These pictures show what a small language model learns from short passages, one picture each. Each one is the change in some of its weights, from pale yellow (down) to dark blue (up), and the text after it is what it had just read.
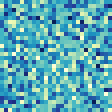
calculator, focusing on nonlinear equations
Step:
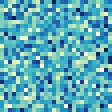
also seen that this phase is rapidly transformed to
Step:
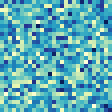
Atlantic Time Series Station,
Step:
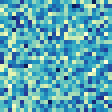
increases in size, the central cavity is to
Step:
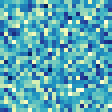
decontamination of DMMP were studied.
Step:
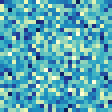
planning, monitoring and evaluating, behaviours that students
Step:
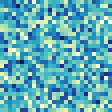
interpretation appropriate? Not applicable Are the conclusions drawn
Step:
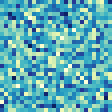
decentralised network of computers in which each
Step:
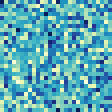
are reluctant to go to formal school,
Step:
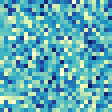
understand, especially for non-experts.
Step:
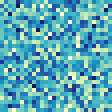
Earth Observation EOSC European Open
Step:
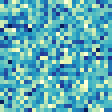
of which 72% were having a
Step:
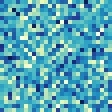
(b) steel chimney,
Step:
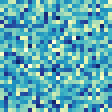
[2013] studied various **technologies of
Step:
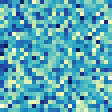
women's choices based on the same minimal
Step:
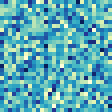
and composition. Hence considering this as one of the
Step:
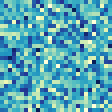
Hundreds of media resources were first
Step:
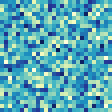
substitute for injured skin [1].
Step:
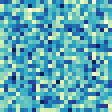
at the solid phase film/water interface. An
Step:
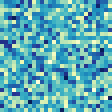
determined in the 15 age group of Aroma
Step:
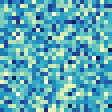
body. With stem cell's ability to
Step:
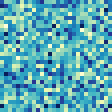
Experiment This is followed by another role play where
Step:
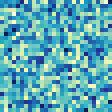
1999). The role of Remuneration Commission
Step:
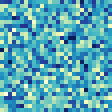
during ES Fig. 10. (a)
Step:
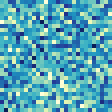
self-regulation was 0.049,
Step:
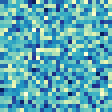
and 14th centuries. The contribution focuses
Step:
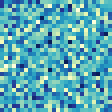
The Zafarm Agrotourism object in
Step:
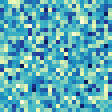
a multiband hybrid fractal antenna to
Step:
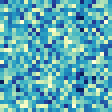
work. You can find out more by
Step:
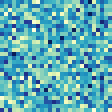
ethical strategies and continuous evaluation. In conclusion, AI
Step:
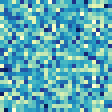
inquiry and targeted interventions designed to strengthen
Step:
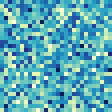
terms of the directivity, sensitivity,
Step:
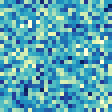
88.08% are of the opinion that
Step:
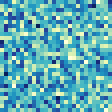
disseminating market information and better utilization of
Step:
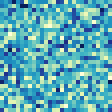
Closure, Delayed Primary
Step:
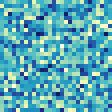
subunits of the same amino acid sequence
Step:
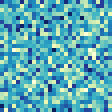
performance parameters in female handball players.
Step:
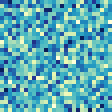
system. At the switches with normally open
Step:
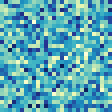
averages of the treatments and their interactions were compared
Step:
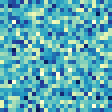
ENDNOTES - 1 The Convention
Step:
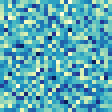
Pacheco JG, Nouws
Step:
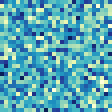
the course book content for both bright and weak
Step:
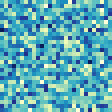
spots. The consistency became moderately
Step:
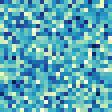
potential candidate prognostic biomarker
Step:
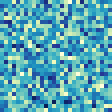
myeloid cells. Separation
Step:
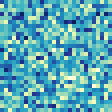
the fusion of viral and cell
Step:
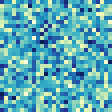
in settling local disputes. According to
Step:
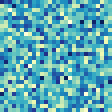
were conducted in a model-building
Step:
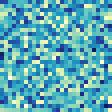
mistakes were found to be of
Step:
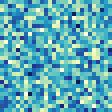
"enhance military cooperation to a
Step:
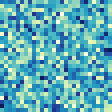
extract useful knowledge and present it to decision
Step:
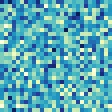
the diameters of inhibition zone were measured and
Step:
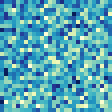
growth study based on length frequency analysis was reported at
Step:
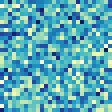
entry of chemicals (Vadivel and
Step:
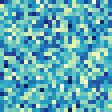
that they have no conflict of interests.
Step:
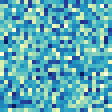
as well, each potentially identified by a unique processing
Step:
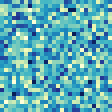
around 3398 cm^{-1} is attributed
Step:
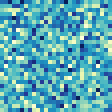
showed improved biological properties toward different types of primary
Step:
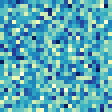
Resistance Research Center, Mashhad
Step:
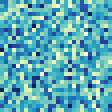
linear Kalman filtering techniques (19).
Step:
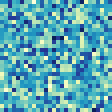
cultural service ecosystem. In this sense, in cultural
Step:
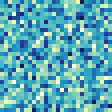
rights will be a point of reference making the
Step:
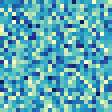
advanced geometry editing tools will accelerate the formation
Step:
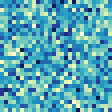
TOO Target of Opportunity US
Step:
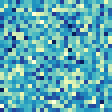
of the reproduction of circus productions on
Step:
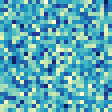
to indicate an existing or incipient
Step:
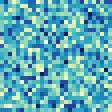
and are also affected by measuring errors.
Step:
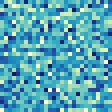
Exposing the RGO-coated
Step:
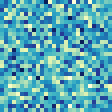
if for all $S \subseteq
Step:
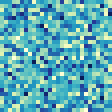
made up of a number of individual files such as
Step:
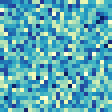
evidence linking it to higher intention to adopt
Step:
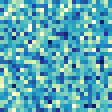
*La Facoltà di
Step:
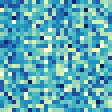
THPAZ Traditional Healing Practitioners
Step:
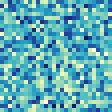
– informing the gap between planning and response –
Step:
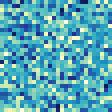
procedures used for all animals were conducted in accordance with
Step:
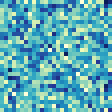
BLV in control participants, while BLV was
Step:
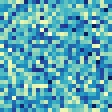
Bivalvia Lucinida
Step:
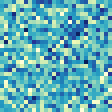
Morphosource and Virtual
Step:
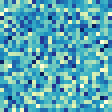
great potential to alleviate spectrum scarcity
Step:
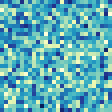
traits, perceived usefulness and ease of
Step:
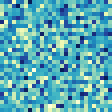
(Figure 4). Group 5 Transverse section through
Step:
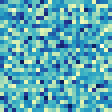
a group of three experts was formed, whose
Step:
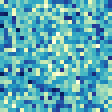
another because the horoscope doesn't
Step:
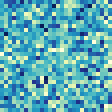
15 I can design and publish a website using
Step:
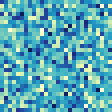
the analysis of variance are given in Table 3.
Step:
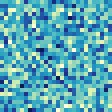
depicted. No direct connection between Edmond
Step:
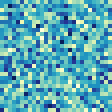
planning of practices/events need to be
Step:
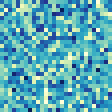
germination and plumule and radicle
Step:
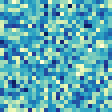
of teachers of higher educational institutions in the
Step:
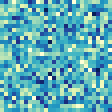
and $V_{BE} \geq
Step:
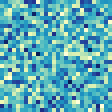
4 ICT Systems and Governance Improvement.
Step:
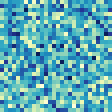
populate and the index can store. The
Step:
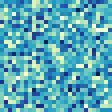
However, unlike Western models, they are often focused
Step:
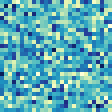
for severe covid and admitted to the
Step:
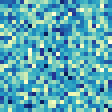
owner: Person, balance: int
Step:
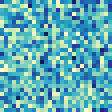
in UAE Mumtaz
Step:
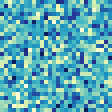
that is to say practically the double: consumption
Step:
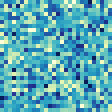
entrepreneur”? 7. For each of the following
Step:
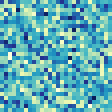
resulting in areas of weak adhesion and therefore
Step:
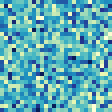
force for the compositions with $x
